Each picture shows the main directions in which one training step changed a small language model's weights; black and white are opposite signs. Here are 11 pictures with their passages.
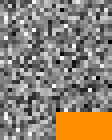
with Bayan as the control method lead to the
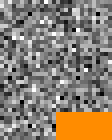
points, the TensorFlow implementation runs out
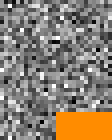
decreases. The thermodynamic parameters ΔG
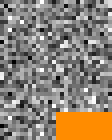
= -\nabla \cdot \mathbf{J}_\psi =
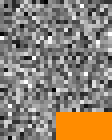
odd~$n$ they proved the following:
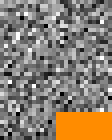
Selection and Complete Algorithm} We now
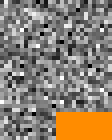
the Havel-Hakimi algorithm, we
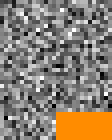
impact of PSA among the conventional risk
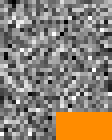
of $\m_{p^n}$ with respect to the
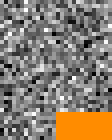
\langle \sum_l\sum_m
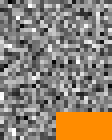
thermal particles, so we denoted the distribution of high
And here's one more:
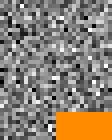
We begin with comparing diffeomorphisms and
